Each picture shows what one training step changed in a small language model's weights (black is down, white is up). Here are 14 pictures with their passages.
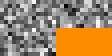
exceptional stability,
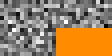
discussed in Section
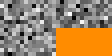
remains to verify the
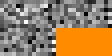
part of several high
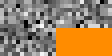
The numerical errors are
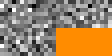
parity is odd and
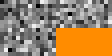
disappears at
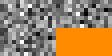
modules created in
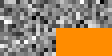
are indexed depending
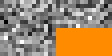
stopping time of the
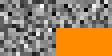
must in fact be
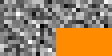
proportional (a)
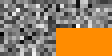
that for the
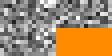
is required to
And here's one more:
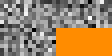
the onset of
